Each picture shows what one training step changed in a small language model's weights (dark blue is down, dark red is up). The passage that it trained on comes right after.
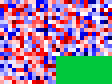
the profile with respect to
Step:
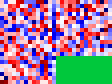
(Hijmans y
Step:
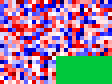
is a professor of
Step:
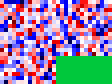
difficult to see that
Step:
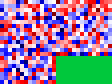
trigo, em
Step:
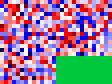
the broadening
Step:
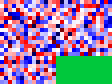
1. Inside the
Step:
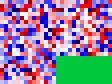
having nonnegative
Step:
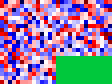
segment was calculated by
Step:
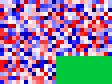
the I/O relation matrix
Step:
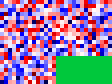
biror faoliyatga
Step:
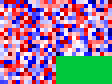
vacuum with the
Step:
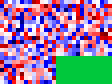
gate voltage corresponding
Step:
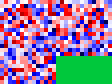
radii. The distinction
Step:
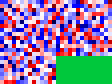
convergence of discrete schemes
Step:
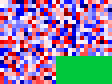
the triangle inequality. In
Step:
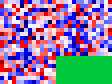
their images under the
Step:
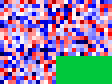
used to regularize the
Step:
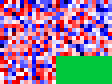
\partial \mathbf{C
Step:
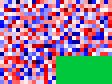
classes. So, we
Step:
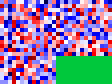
to be able to
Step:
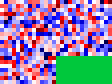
also simulated using the above
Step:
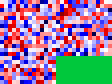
the entire information vector to
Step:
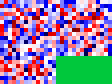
can in principle be
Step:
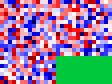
at present time is not
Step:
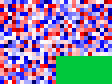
transients to measure the
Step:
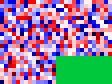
of the left tail of
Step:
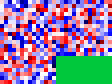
mitigator that an
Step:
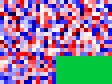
su inhibición
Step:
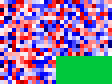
which are extended to
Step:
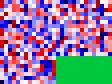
as a condition for a
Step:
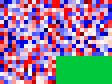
in order to prove that
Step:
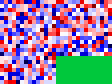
refined (and the values
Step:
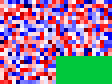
in the physical space and the
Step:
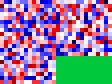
emerges in the simulation
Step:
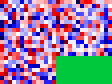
less attention has been
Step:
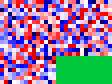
originating function.
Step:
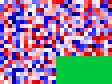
overhead, each edge
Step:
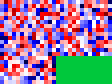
E. Torres,
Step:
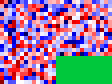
element of $\S$ such
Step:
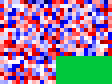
$vec(X)$ denotes
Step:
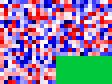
phase can be topological in
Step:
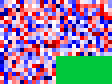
kanaliga 1.0
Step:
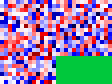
ad una deposizione
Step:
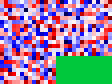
potencialidades e
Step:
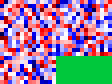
tip leakage flow
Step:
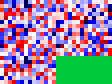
As the energy of the
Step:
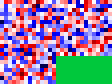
un tambor de
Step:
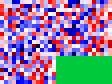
find the correctly
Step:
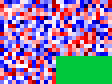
explore the interaction between
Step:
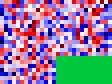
otherwise specified.
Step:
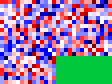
will be freezed out
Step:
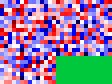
the fit with the double
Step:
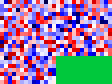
interaction $V_0$
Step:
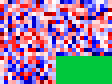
fractional dimensions $1
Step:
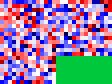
contains expressive singing
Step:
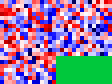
an application we give a
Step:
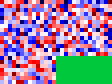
early works such
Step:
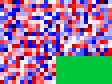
of gestation. This
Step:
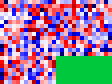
adolescentes com
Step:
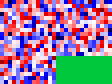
end $e \in \{
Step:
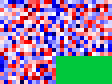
tak nyata.
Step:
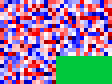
$, for any $%
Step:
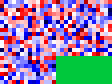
the upper band from numerical
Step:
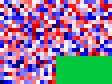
fundamental classes and
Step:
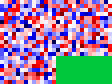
and right sides,
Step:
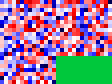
muchos tipos de
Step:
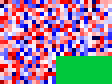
"Men rassom
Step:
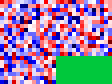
Science, University of
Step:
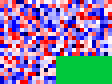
New York,
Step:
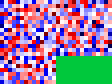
Finally, QRL
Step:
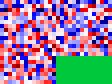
S. Deutsch,
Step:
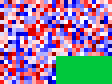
when one node with 2
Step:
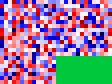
\end{equation} The
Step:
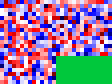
mobilidade no
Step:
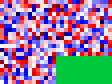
for functions with values in
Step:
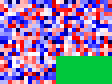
explore this problem and give
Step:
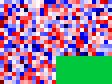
they are satisfiable or
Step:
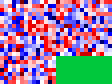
each $x_k$
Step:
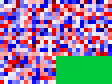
synthetic data that
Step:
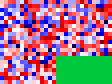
и внимание
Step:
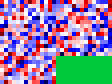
threshold being at
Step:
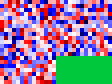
Therefore the rotational
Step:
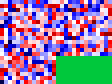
does not lead to a
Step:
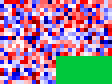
basis functions. The relative error
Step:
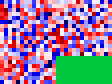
%This system has a
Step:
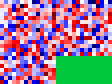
a) Let $A,
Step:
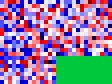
situação de rua
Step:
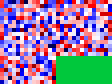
$k$ of a
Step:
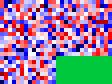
= 1$ for all
